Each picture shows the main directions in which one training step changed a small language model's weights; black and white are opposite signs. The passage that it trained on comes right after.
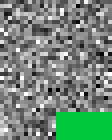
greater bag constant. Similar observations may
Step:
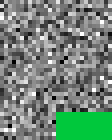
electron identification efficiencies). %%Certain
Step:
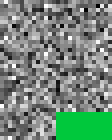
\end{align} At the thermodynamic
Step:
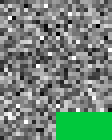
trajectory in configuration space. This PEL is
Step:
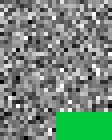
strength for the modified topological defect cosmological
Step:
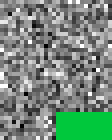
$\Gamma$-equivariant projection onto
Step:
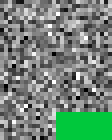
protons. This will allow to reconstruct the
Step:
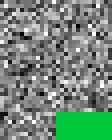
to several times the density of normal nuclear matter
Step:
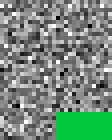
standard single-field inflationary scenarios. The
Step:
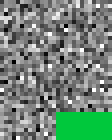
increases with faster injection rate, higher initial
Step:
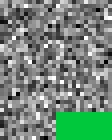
be satisfactory. Furthermore, the obtained in
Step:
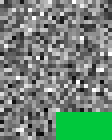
not in others like the $\bd \to
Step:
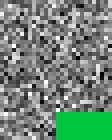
temperature cools below T $\sim$
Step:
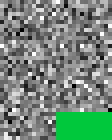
$$\text{Gradient at position } i
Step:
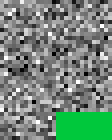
that the addition of splines may further optimize
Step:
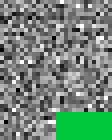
error on the normalized single detector accuracy for each bin
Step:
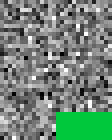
redshifts using large single-dish integrated line
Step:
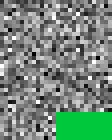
this end, let us return to the
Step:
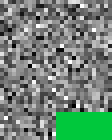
chains have had time to equilibrate.
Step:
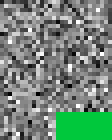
the ordered magnetic fields and are positively related
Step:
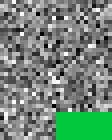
eclipsing binaries, which account for
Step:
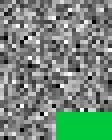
plane that was up to now out of reach of
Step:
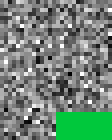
condensate annihilates with a vanishing
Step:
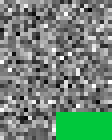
sources, 7 of which are SNR candidates based
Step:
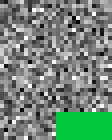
\begin{figure}[t] \centering
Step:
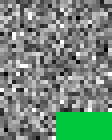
ranges with the following different sampling rates,
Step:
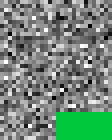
become pseudo-Goldstone
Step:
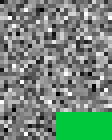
turning to the hyper-K\"ahler
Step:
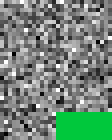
the pathways of knowledge flow from research
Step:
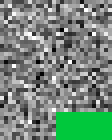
activity of active particles and the size ratio of
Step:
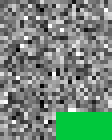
invisible channel. A minimal models of this
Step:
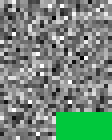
is underestimated in regions with
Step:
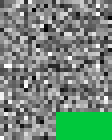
a monomeric retroviral
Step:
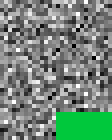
applied to the other types of materials. **Search
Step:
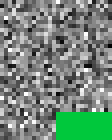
and the feature vectors are concatenated together to
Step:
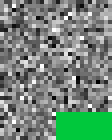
and critical isochore. Make the two
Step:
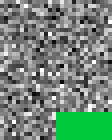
need to consider the shared backup path
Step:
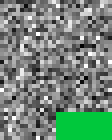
from temperature system equilibrium, by reversing system
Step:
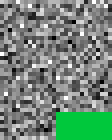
integer \( n \), the notation
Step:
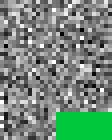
8-fold oversampling,
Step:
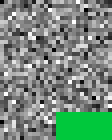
and vectors related to $\mathbf{r}_d$.
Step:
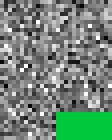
may need to solve more than one PoW
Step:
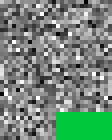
by multiples of $\pi/2$. The resolution
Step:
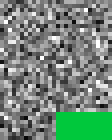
spin diffusion effects in the accurate determination of the
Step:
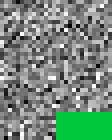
also three independent trajectories. Time dependent quantities
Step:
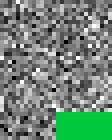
been widely used in NEMD with
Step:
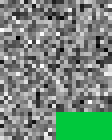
(lower panel) for all even-even
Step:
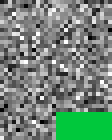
and potential terms are \begin{eqnarray} S''
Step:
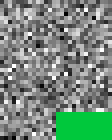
be covered. Selecting the threshold
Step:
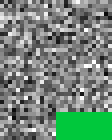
integration of a fast optical shutter into the
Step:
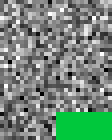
introduces $\sum_{k=1}^{K}
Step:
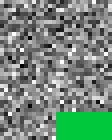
in such a large scale and randomly selected almost
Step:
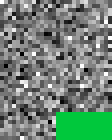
and the mass. Note that the we simply show
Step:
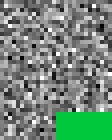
to support user comprehension and optimize
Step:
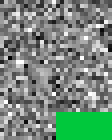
at the same level of the noise of the
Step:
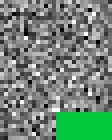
cluster initial mass ($M_{cl,i}$) for
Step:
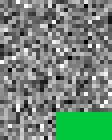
eventual outcome & definite extinction
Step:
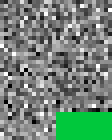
University, College Station,
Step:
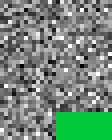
approach described above is that we can simulate a
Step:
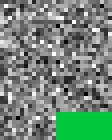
is unknown and, depending on the type of
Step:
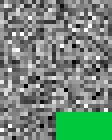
in suspensions close to their glass
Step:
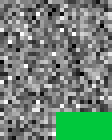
there is no Galileon term and, in
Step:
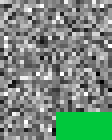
l \hbar$, angular momentum in the sense of
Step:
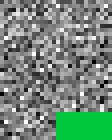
for the time $T_E$ to a defined
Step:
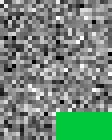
error. Details on $\epsilon_g$
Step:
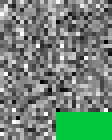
and voice spoofing. To
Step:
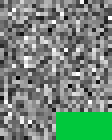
A. Thamizhavel, H.
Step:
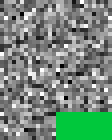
We derive features from persistent
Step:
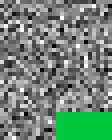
sensitivity for a fully-polarized X
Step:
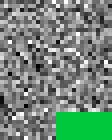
to the imperfect fabrication
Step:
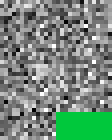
randomly chosen, initial state. It cannot vanish for
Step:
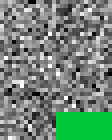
1D and 3D geometries can be achieved
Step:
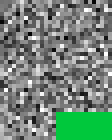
Exercises, 100 Stories.}
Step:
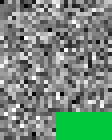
and $3.3\sigma$ between
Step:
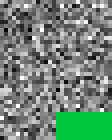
of heavy vector-like fermions,
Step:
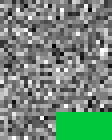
Mpc}$, the number of realisations
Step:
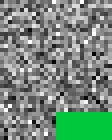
to estimate the quality of the LES solution are the
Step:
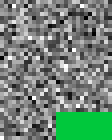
partially funded through POCTI
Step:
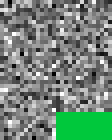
potential participants therefore consisted of researchers that were
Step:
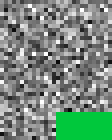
locking mechanisms to enhance
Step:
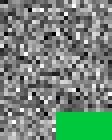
\delta S\left[ \phi \right]
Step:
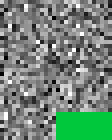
temperature}% Force line breaks with \\
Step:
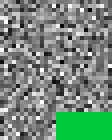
spectra, the choice of which is crucial for
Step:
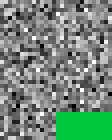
is either zero or one; and (2)
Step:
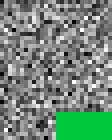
the other hand, in planets and in
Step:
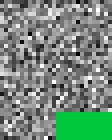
order processes, and can be calculated up to the
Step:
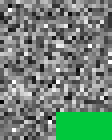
models are optimize to have less faces as
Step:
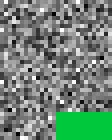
run \pname{} for a 3-hour
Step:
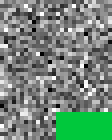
m_N = 1$~keV and
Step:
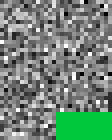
of the several low-velocity basebands and
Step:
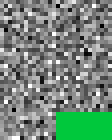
framework of an equivalent circuit. Besides the
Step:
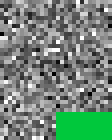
presence of a localized magnetic field. The high
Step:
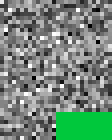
to case~(i). After all,
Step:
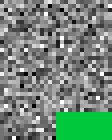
Iuliia and Yamshchikov,
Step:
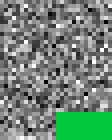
path length can be expressed by the law of cosines
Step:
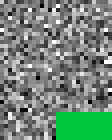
In figure~\ref{survnegfig}
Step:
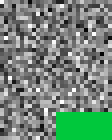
>\hsize {\captionfonts
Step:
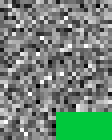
axial system, and parity-aware
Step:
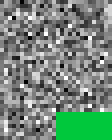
$z$ child, then for each missing
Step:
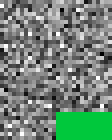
closed symbols. The square root
